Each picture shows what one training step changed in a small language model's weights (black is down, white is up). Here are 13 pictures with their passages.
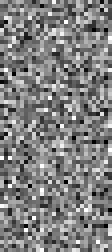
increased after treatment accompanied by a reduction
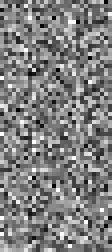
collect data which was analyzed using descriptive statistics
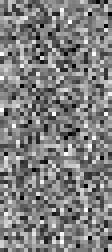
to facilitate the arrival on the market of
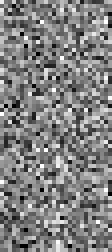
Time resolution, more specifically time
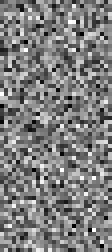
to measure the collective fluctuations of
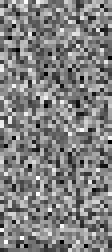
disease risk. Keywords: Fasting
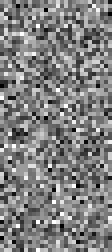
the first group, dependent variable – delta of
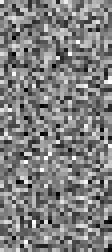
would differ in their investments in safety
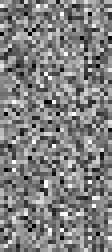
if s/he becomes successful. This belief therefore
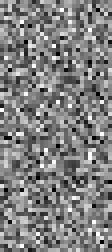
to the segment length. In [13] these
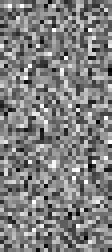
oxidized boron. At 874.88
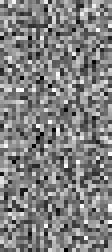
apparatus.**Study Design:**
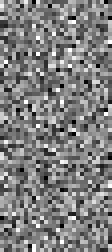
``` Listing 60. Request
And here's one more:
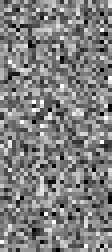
coherence factor (CF) scheme for
